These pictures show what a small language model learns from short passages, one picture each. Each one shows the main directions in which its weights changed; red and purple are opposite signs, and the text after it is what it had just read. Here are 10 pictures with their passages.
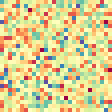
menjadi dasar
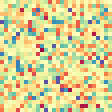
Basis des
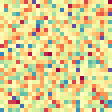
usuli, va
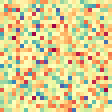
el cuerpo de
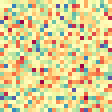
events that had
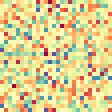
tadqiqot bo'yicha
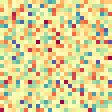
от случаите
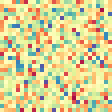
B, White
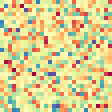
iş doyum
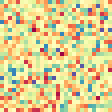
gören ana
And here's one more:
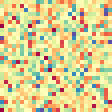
sezione di
